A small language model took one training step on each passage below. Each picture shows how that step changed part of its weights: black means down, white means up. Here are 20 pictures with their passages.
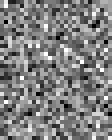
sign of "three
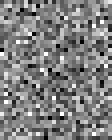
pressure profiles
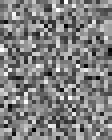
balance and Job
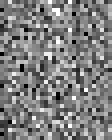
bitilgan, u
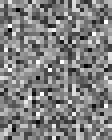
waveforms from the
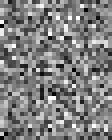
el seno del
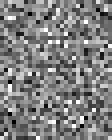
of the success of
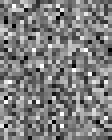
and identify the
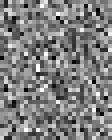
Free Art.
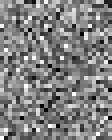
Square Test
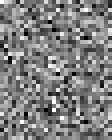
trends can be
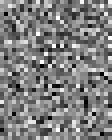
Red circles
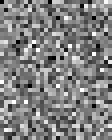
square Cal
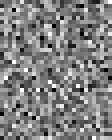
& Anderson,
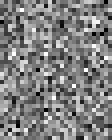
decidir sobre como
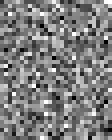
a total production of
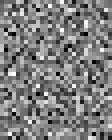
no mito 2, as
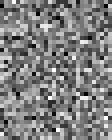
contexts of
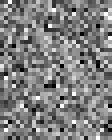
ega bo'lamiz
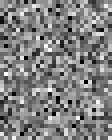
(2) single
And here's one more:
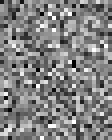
amounts of
